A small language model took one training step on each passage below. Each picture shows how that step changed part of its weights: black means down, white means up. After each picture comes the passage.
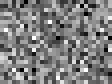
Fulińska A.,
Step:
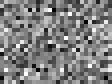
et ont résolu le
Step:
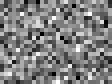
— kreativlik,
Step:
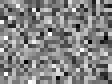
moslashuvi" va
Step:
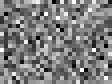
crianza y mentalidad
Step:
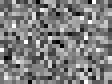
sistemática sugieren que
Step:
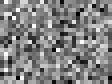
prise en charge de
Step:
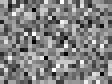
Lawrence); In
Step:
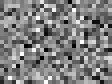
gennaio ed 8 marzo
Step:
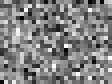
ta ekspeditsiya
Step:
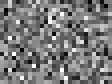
di berikan Datuk
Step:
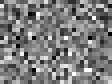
media PSA dengan
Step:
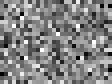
переход к новой
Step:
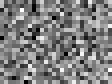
enfoque basado en
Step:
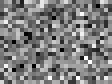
e moleculares.
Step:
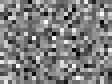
единой информационной
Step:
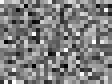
dan moral, dan
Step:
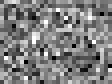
метрів. Так
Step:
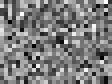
o inestables por los
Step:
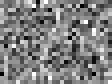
в сельской местности
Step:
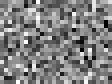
os insumos básicos
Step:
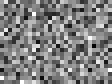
ионам металлов
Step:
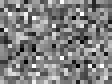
gelir. Kökenleri
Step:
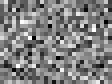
de tomadas de decisão
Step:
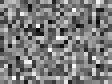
de una negociación
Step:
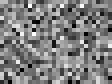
ay kinuha mula
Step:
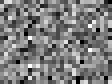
из аппарата.
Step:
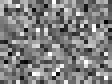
de malária na bacia
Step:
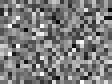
2 tasida issiq
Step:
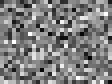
Acompanhou um
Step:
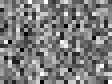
en Praga. Las
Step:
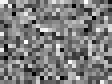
tumani tibbiyot
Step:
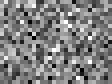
felsefesinde de
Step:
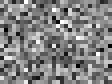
onların tematikasından
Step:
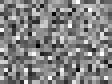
раствора вещества
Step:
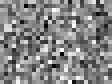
змішаних і
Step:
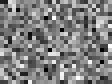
уведомления о
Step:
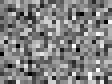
पोषण का
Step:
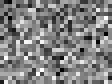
са описани
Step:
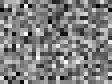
Zulia y estudiados por
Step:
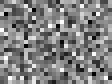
va interfaol metodlaridan
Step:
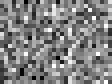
harakatlari boshlanganligi bilan
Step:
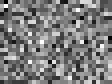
desenrolar da minha
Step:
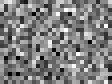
Роль Бухарских
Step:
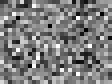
seguitò tre
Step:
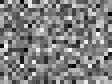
района для целей
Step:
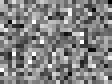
by reflecting the
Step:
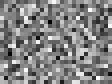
boshladi. Endilikda
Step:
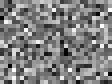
lainnya Pengarahan
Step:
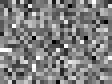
rang nomlari ikki
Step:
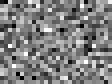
hozirgi davrda
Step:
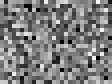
mondial. État
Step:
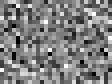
основой арабского
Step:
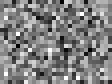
historical progression of
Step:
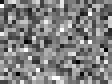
фактора (x) на
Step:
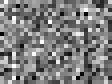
productivity of planting
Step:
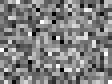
матеріалу з
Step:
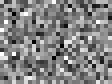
davomida nodavlat
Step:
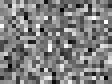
resuelto sobre esta
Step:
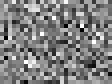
en curso”⁸⁸.
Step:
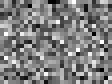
nusxa olish va
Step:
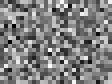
memperkaya bahasa
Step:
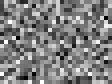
b) **Clientes**
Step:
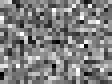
avaliadas conforme as
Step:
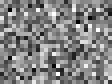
укоротят. /
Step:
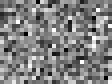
сімей ВПО
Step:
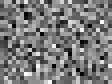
Selain itu,
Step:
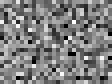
Materials Science and
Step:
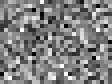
yil. - Toshkent:
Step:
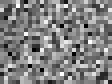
графического навыка
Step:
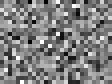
Endeavour*, na qual
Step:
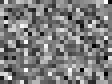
manipuler les autres
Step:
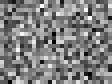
"Yashil makon"
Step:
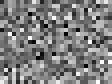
xalq o'yinini
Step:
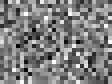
centro, ya que desde el
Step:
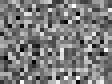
y dirixiesen sus
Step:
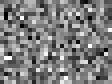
dans la littérature
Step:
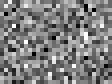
que expresa la voluntad
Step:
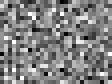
der wet aan te
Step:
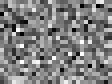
Siswa Pada Mata
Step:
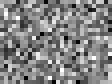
o'z ifodasini
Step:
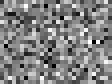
til jihatidan turfa
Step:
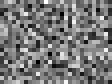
e a capacidade de
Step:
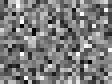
ajralib turadi.
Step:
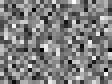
pneumonia in
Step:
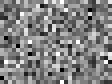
*talent* yang tidak
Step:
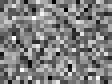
de Biociências,
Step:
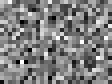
запасы растут
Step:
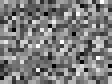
LIFE. (IN
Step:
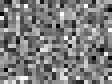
програти [19].
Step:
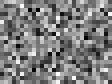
à pressão social por
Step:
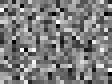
és a korrupció
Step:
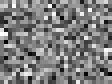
farklı ruhsal
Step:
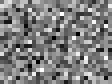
Voronezh :
